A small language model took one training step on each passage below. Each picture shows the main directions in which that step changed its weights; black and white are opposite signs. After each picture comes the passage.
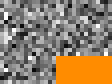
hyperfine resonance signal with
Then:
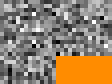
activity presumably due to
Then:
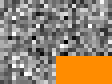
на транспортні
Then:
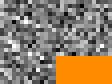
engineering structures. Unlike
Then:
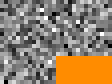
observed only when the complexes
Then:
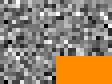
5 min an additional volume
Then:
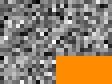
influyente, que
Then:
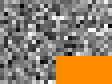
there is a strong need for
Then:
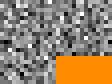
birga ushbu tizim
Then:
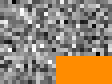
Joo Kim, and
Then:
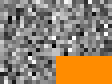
paths are needed in the
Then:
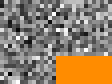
on their marketing strategies.
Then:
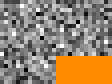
there exists an equilibrium state for
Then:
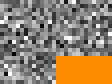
platform. In this study,
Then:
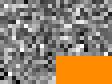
activated alumina.
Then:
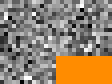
ps1 rpsf error
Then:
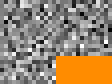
se manifestam nos resultados
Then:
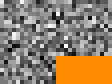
of the age. As a
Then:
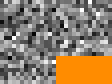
data were corrected for
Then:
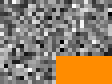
them had completed >8
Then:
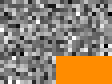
according to our recipe
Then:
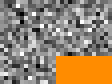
and mathematical
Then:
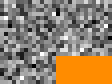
with a similar error for the
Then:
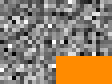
childhood asthma is
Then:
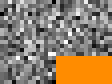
the crossing of the
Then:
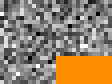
the key NLP
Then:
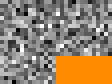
a mathematical framework
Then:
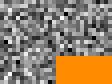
nazariy asosi
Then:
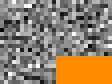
- técnicas de
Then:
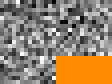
deals the various acts
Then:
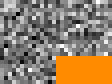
lattice spacing the product
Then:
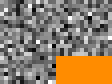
FRR Results of
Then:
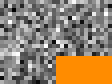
in Figure 2. Figure 2
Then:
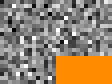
Yangi O‘zbekiston
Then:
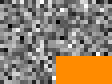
Bay (Right)
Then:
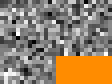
Working with specialized
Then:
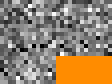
study progress and participated in
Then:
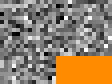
آن است.
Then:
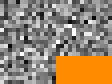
a prototypical
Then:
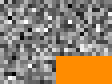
open government worldwide and
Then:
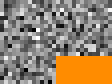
the noise as a function of
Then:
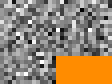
Man kann den meisten
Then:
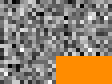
several research communities and projects.
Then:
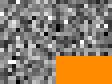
А. Богач
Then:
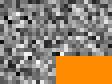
the dengue NS1
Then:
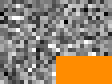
6. Barno,
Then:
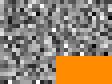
do is to ask
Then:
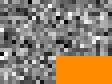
the photoionization
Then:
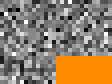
damit eine sehr gute
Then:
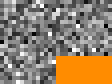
features a lower frequency content,
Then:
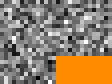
виде ряда
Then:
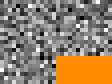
was marked at a particular
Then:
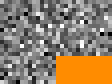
home. Forced
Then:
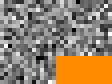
supports. The building of
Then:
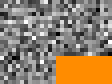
at each dx and is
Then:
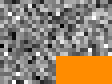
{\bibinfo {author}
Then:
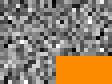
25 % en un an,
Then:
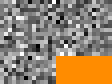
among 1120 Generation
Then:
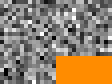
compared *random search*
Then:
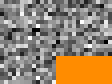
DE and DM at higher
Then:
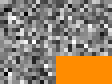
doctrina han
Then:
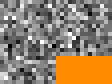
квалификации и
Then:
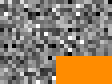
extraction before analyzing
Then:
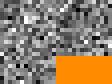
and Hatcher,
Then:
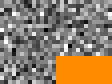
plants (Table 1).
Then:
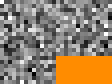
are logged in,
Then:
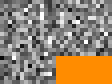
barcha usurlar
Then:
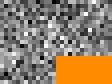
measuring and attributing
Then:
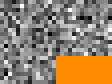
atom fizikasi
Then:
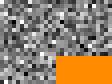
por ejemplo,
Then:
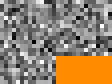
bloki bir turda
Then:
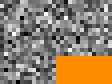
displaced vertex
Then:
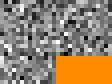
samples were selected by using a
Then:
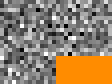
are more likely to exhibit
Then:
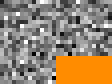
of the lattice spacing
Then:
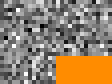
developers). Some explicitly
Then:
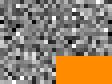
cm. The portable
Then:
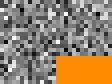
algebra on the $4$
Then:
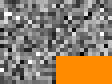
{\bibfnamefont {K.}~\bibnamefont
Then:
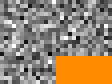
(mean) clustering
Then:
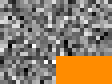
theory. For example, the
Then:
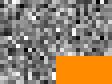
minimal false negative rate
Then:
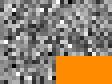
that's also will lead to
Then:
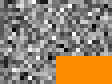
Thien2016}, superior
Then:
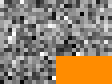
of local density $u$
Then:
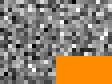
The operational-security
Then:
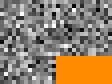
to each other was earlier
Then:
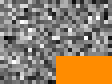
statements from the US government
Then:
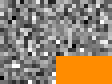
TikTok |
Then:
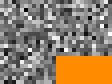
más sentidos se
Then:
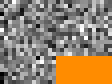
two regions: A constant
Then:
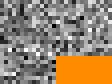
5G and other critical
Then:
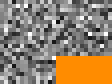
tashkil etdi.
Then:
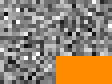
tilshunoslik uchun
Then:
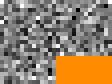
sendo os principais
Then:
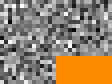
real-world FL
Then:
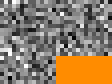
implies that whenever some
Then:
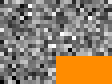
forest cover increases in
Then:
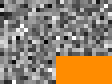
often occur, even when not
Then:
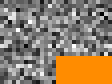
Nazira Innovatsion
